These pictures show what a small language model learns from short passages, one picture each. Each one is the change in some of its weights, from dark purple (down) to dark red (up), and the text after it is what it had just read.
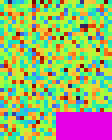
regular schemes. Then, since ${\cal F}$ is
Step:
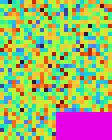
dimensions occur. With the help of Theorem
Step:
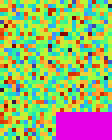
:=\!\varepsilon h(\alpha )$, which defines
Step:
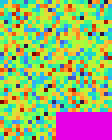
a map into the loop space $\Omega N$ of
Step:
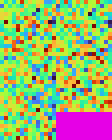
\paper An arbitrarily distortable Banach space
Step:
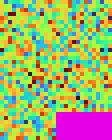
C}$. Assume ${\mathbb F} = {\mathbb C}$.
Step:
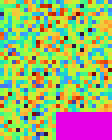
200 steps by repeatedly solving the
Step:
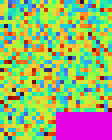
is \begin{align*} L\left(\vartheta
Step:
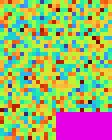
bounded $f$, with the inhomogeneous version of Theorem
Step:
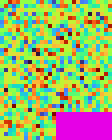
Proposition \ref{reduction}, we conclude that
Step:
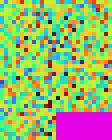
matrix $R(n)\in \mathbb{R}%
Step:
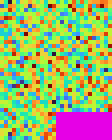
fix to a small error in Satoh's proof of
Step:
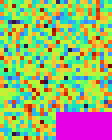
remarked in the previous section, since pairing matrices only
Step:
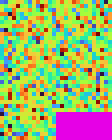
$\lambda$. The \emph{Frobenius
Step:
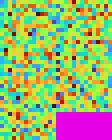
periodic geometry in a higher dimensional space. Compared with
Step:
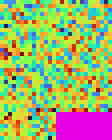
is a coalgebra projection $\pi: C \longrightarrow
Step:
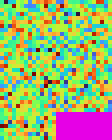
subject to $f(t) \leq c
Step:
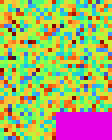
be the map that assigns $V$ to the
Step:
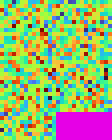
multiplication~$\otimes$ and with an identity element
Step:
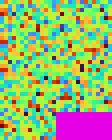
$\hfill \Box$ \begin{theorem} Let
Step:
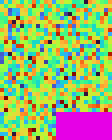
calculus of variations) yields again the
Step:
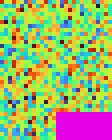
as an approximation of the increment %
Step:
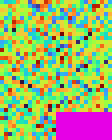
$f \in \mathcal{F}$ satisfies
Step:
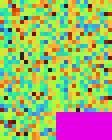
thousands of terms and calculations of the Riemann
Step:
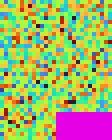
the Fubini--Study metric on the
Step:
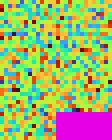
before } \zeta_n]\mathbb{1}(x
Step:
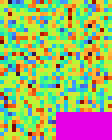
$\lambda$-differential operators. In this way, we
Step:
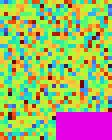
as $\cG-e$. One notices that after
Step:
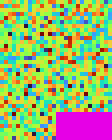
that a KE manifold admitting a holomorphic
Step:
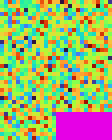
to as multiple zeta values in the literature),
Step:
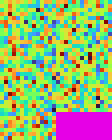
closed surfaces of {\cmc}. \et \bp
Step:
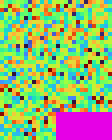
maps the unit cube onto the interior of the
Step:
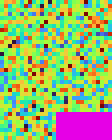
\title{On the deformation of inversive distance circle
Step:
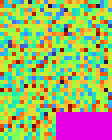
consumer after $T_p$.
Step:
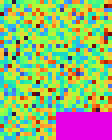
Lie algebra, the converse, verbatim, is
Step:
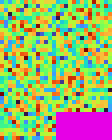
is not central in $G$ since it does not
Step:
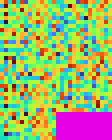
possible to save more space by exploting the
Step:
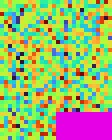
\end{Definition} Now, let us turn to
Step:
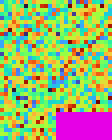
and $P_k^\ast(x)$ are also
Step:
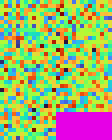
Dimension $n+3$ gibt,
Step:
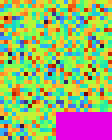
the example of the FSI-1
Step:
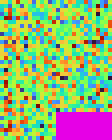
Belgorod State National Research
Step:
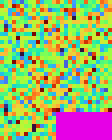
that there is a correction term of $+1$
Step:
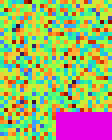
+ \langle \mathbf{n}(\xi),
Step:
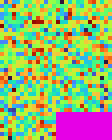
for all $k = 1, \ldots,
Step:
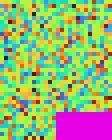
Wiley \& Sons, Inc.,
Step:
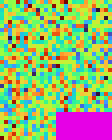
has estimation $\;O(e^{\pi |\Im
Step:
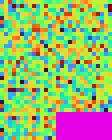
we then know that the super-level sets
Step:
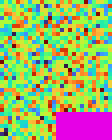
Then $\mathfrak{gl}_e$ and
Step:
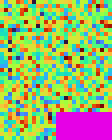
\cite[Lemma 6]{KS15} together with
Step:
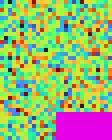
of solutions. For the clarity of presentation,
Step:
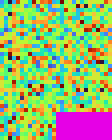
of $X$ is negative, there exists a
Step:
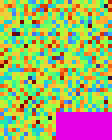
V_j^t$ has form $$ \det
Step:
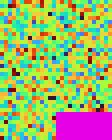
observes a decrease of the condition number when
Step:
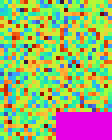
the Sasaki metric if and only if the
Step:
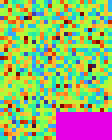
Number Cavity Flow Using SPH
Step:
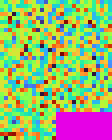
If $ \HH^1_*(U,\widetilde
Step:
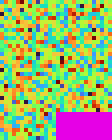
translations and rescaling, every radial solution has
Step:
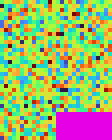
where the entire method described in this paper has been
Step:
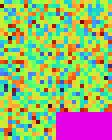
$D(u_i/\epsilon_i)$ converges
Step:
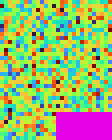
rapidly into ALLC, which in
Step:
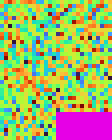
M(S)$ choose a minimal Weierstrass model
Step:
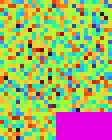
= {\colim^{\beta^\prime < \beta}}
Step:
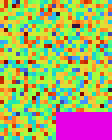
-cT_n^\beta \le
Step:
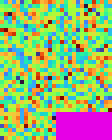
to introduce $\pi_4$ more explicitly we use
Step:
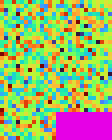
These levels have a constant population for all time
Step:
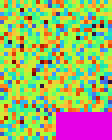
ratio distortion under $h$ of a
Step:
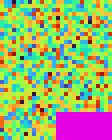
Those intervals are disjoint, hence, by
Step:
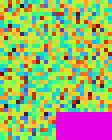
binghan at utexas dot edu}.
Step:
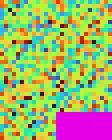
\chi_{A} d\mu \int
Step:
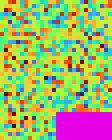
The following lemma is a weak large deviation
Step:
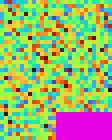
a *synchronous combing* if
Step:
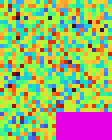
step can be skipped. We then combine
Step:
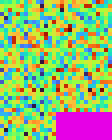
and the certificate consists solely of
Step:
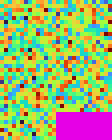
the representation theorem for martingales (cf.
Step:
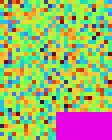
acknowledged referring to an
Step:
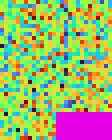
is performed in a fixed bed column in which
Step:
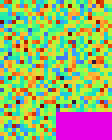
or to $(y_\tau, u_\tau)
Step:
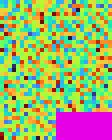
$f\colon X\to Y$ to another space
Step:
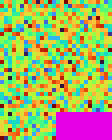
that $n_a\ne n_b$ for
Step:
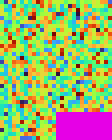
in an e-mail to the author in
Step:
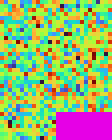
the main results in the following sections, where we will obtain
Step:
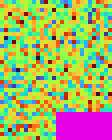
c$ is an exact \Cech
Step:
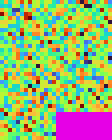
\begin{lemma}\label{dois} Let
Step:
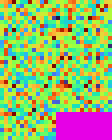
the linear model introduces significant errors in
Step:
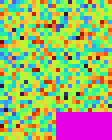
is less straightforward to describe, but we can say
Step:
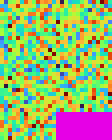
\lambda_m < \lambda_k <
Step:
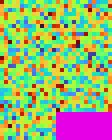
differentiation formulas (BDFs, the
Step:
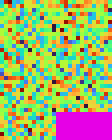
Universit\'e de Yaound\'e
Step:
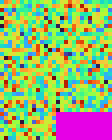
we show that for any suboptimal arm
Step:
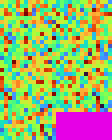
MDP instances, one with a
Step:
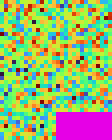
labels that are in principle ordinal numbers. When
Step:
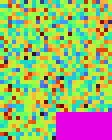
\eqref{eq:newopt} to
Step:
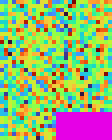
to zero) is \emph{equal to zero},
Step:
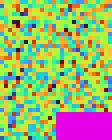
want to stress that due to the general nature
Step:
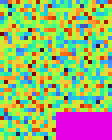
L and the second part of the proof of Theorem 3 in
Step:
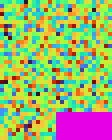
Let $P$ be an $m$-subspace of
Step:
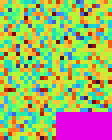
get, for $s\leq t,a\leq
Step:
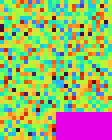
between primaries. Let infinitesimal mass
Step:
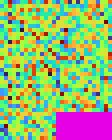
\cite{LMS} and the references
